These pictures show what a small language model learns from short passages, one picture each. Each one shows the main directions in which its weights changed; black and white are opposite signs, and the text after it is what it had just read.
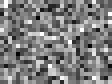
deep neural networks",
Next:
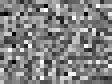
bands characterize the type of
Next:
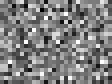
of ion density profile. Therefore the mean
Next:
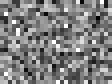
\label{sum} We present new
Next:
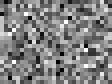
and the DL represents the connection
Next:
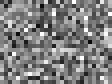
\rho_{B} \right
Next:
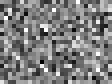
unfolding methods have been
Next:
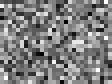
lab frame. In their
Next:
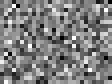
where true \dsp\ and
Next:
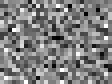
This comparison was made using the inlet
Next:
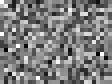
to assess the implementation of external conditions of
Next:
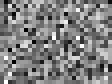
the calibration and analyzed the
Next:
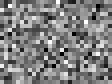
will enable the determination of their
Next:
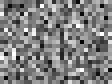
expanded working from home
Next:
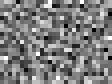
N} m_j \left(
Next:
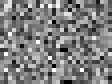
with each prototype capturing a
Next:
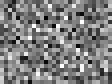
it is to be inferred that
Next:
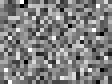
Thus, we considered that any
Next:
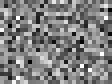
was either unable to measure the
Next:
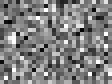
semiotics, combining International
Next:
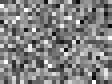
among orthopaedic
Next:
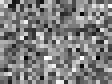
to the sea. These
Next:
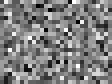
is suggested that the application of
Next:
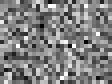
dilation expands the pattern boundary
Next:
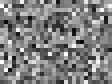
potential employment within the borders
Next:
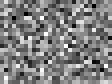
50]$ and a sampling time of
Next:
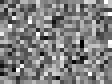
strategic ambiguity,
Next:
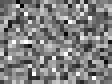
sets of data and then build
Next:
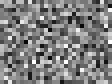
advance. When the orbit is
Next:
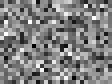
sum of squares using
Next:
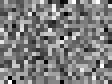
to more Imipenem
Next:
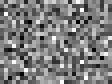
base correction capability is given
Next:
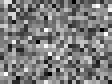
the cases of the boundary parameters
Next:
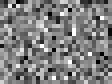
studies on multipartite
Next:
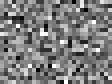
totaling 85 sample respondents in
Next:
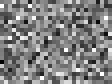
establish the foundation for systematic analysis
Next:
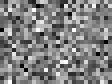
the clusters that approached the
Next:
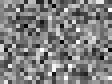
direct physical observation. As earlier
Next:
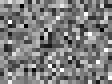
matching approach based on a
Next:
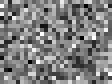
dos habitantes,
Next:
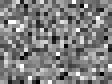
imitation of moral values
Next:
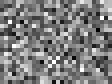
may have contributed to the lower
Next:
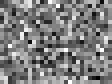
- “Food system governance –
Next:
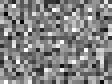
a base temperature of 4.2
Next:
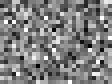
of the free particle and conformal quantum
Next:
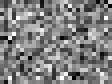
the mean scores of pre- and
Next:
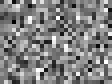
the titrable acidity
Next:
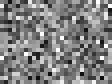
cross-validation was used to
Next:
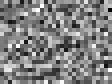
Fig 1. Pseudo code to
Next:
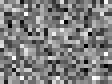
)}, \end{eqnarray} where
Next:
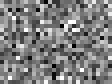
entrepreneurship among
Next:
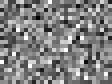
Finally, the author looks
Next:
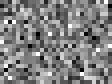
of state by a phase transition to quark
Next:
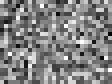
feed sector: an outlook for
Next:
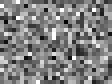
disturbances noted by us in
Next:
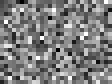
achieved through methods such as quantifying
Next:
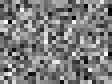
of the Proposed Procedure We
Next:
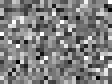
Microwell ELISA
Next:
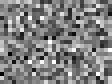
designs [15]. Figure 1 :
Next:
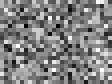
ion-exchange high performance
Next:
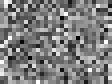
the focus. We achieved an average
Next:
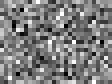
quantization due to finite-size
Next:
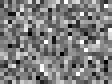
amount of data has been collected as 39
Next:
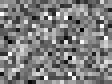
in general are high during the summer
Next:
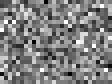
of COVID-19 resulted
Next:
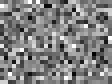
at the U/Fe interfaces and
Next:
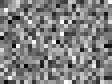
of Bayelsa State
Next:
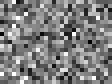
field of therapy to
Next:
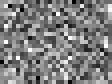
then by the earlier
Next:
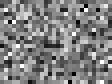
of $A_p$, and follows
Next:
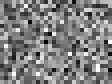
Fig. 1 (a) A view
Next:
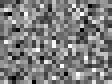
level $k$ dominant integral
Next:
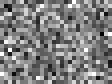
equal-area projection.
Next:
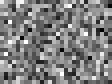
parameters) that are essential to consider when
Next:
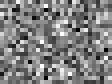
study soliton interactions we solved
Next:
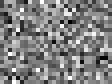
according to contributions from diagrams with
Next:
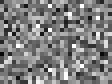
the Kiel diagram of these
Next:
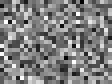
of a quantum computer is described
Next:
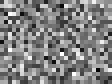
the change in sowing date
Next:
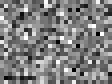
automorphism (an outer
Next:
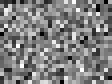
Received on 27
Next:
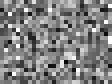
penetration depth measurements of
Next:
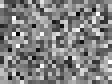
describes the high-level the
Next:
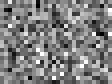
& \dot \delta_v -
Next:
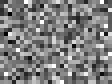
soil. The addition of organic
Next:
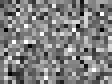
optical wavelengths and located at different
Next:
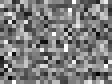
of the study showed that the
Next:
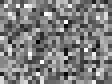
assessment of network vulnerabilities
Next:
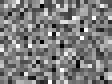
Firm Size on
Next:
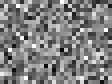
the effects of Swedish
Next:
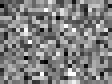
well as all telescope and
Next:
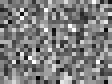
decay $B \to K
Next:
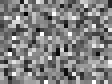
received great attention in recent years
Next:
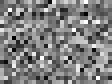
strength of the abdominal
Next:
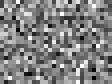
templates of fallback material
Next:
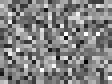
carrier. To improve the
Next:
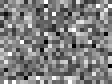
\; . \ee Note that
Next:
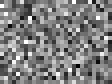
population synthesis, and incorporates
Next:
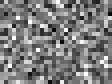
to generalize across diverse and
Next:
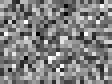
of the Fermi sea.
